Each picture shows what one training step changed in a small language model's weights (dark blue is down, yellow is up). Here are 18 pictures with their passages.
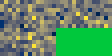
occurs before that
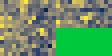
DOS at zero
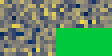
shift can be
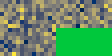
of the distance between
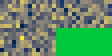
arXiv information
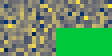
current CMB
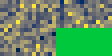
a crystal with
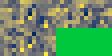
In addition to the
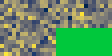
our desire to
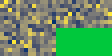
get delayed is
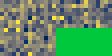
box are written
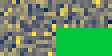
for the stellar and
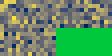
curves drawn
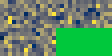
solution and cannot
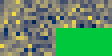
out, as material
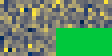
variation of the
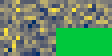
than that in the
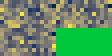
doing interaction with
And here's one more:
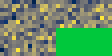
community structure more
